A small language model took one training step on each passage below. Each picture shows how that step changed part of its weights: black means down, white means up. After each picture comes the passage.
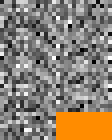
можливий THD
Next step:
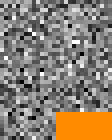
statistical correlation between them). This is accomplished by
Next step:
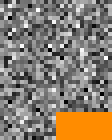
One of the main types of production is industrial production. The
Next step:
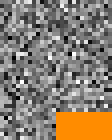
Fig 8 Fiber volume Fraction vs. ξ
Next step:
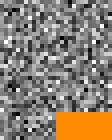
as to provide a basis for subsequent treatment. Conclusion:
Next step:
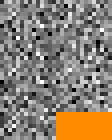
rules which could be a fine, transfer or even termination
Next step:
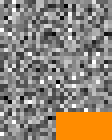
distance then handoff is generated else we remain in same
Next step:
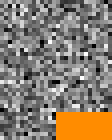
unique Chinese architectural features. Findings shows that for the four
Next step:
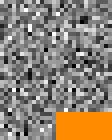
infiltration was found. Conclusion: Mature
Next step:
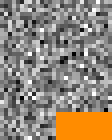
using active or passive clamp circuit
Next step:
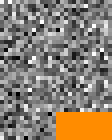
detection, and improvements of distance between objects for the enhancement
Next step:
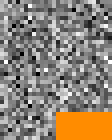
has proved to be efficient, revealing the unbalance
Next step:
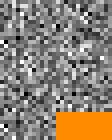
techniques include mechanical stabilization, chemical stabilization, and
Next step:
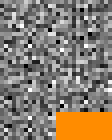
Therefore, the task of developing models and methods for recognizing
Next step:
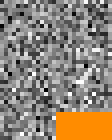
an alcoholic solution of phenolphthalein
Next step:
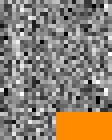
man being increasingly perceived as manipulated by social or psychological
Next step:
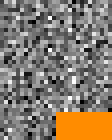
is positively associated with corporate efficiency. The New York
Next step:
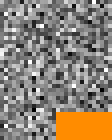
employs rank transform on image pairs. We used
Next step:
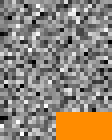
of friend” clearly separated from the outside), the visible
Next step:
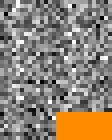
hypercube etc. Exactly, the point
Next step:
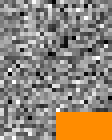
was also recorded *C. gariepinus* recorded
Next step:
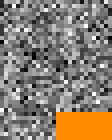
the following JNSR plots throughout this section are calculated using
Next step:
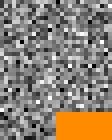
the signal processing techniques and classifiers used for identifying
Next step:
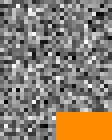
c) in space at the time t , then there
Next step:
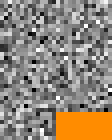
vortex [118]. As seen in the ground state
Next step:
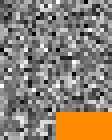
that motivates stakeholders to behave appropriately, with
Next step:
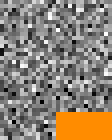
essential prerequisites for a successful implementation of
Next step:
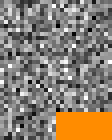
em *Gata em teto de zinco
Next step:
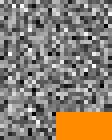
diagnosis, whose signs and symptoms are non-specific,
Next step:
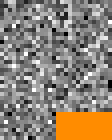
\eta_n^2} \right) \quad
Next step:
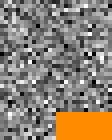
Zahid Labrez^{2*},
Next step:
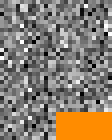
ensure the accuracy of task performance within the digital environment
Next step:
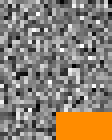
instruments were kept outside, so that the effect of CO₂
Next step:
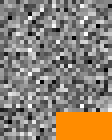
of safely measures, quarantine facilities and so
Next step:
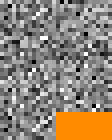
headache; 10.76 per cent of them affected from
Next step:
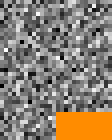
Agreed 16 Paper types have aided
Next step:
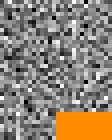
and significantly lower boat emissions. This article aims to analyze
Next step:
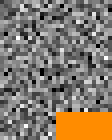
for pollution (see supporting material for each definition).
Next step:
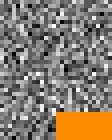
hinder the development of livestock population
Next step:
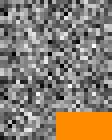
A green screen is a backdrop against which footage
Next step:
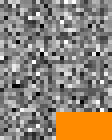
metadata set will be made openly available. The original metadata
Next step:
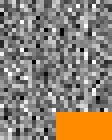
metals onto electrode in electrolyte containing ligands.
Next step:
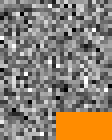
statistical comparison between various elements adsorption showed that there isn't
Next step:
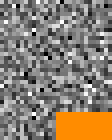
decay process at LEGEND experiment.
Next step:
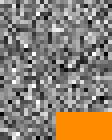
part of food production, belongs to the Critical
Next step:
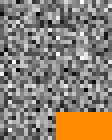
ng/kg/min 5 h Weekly 3
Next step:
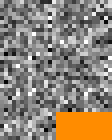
to alter the balance to HSPA1A's forms
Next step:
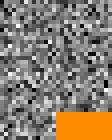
Awareness campaign for citizens - Voter registration
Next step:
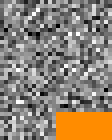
β -cells of the pancreas are
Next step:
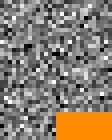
costs by diversifying the sources for this commodity.
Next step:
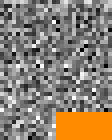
1, \dots, I$ grid node $k
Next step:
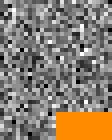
\frac{\sum_{y \in V}
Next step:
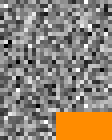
but much of the interest in these compounds is concerned with their
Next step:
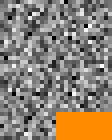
of these coal combustion residues
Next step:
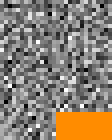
Use of Technology (UTAUT) by
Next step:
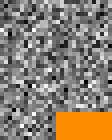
that Abend’s examples point to phenomena in the
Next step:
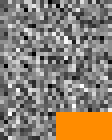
Thesis Bc. Peter Kuma 2015
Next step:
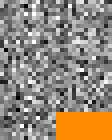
molybdenum by gravimetry using different
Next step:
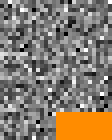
data sheets for the following areas: - a.
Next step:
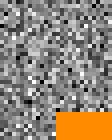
estimated by Glucose oxidase-peroxidase
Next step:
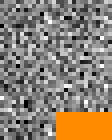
lower-paid and less secure operations.
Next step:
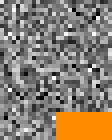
deposit was verified by X-ray diffraction and
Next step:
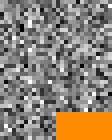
the amino-substitution in the three alternate
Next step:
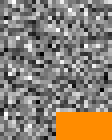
are designed to fulfill its function without an active control action,
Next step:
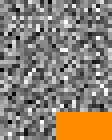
& J.A. Group of Hospitals,
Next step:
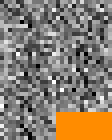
a. Educating all financial management and external auditors
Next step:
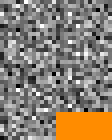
and S. Sujatha² ¹
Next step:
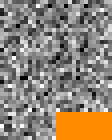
they have been somehow co-opted or taken
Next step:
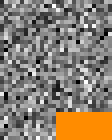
the remaining values were observed at intervals of 30,
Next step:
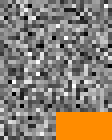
more like particle 2 mentioned above. Particle 5 is a
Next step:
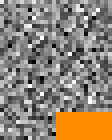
of 60 years-69 years patients have prostate average volume
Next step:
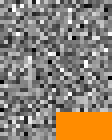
with cutoff frequencies at 50 Hz and 12
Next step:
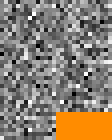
The intent of MC-SSL is to overcome
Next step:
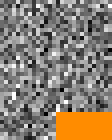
the setpoint temperatures for each system. The computed energy was
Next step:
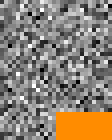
of Nairobi. *To my mother,
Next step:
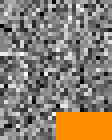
condom are needed for prevention of RTI.
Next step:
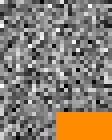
of federal funds to TxDOT for emergency
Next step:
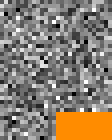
at risk of dying, and anemia's consequences
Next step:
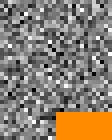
satisfied you feel overall. Making healthier
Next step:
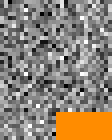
in women, hyperestrogenism in men,
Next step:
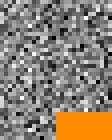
of intense rainfall. The observed water stratification
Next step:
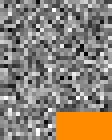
LHC. Recently, high-energy,
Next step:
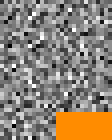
of normal shape, a minimum of 20z
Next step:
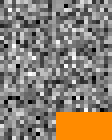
frequency Placebo frequency Pearson test P-value 1
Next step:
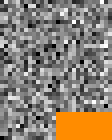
NJ: Summy-Birchard,
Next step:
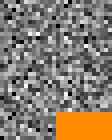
(Gibson & Power 2000). Coral
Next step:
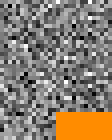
them in their learning. The challenge HEIs face is
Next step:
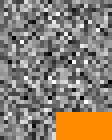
by genetic factors. Scientific research has helped identify over
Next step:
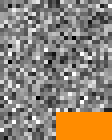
the hippocampus, and can be present
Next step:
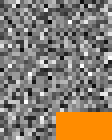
a risk of unavailability of best care to the
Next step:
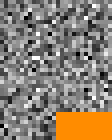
of the thermistors. Figure 3. Experimental resin
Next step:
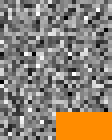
of tibia in 2 and superficial infection in 3
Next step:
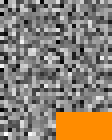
слова: книжкові
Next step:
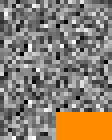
4-S: Month-by-month spatial
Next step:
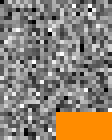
and FL hyperparameters. We have not directly tested the
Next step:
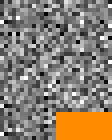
bridge the regulatory gap evidencing the route for
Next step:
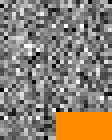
These are the most commonly addressed exclusions in AI-driven
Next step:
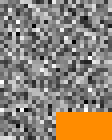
view of the top of TtCmr46.
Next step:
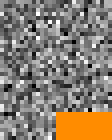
and 10.88% respectively which falls within the
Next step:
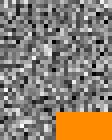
to the scholar, “texts regarded as the property
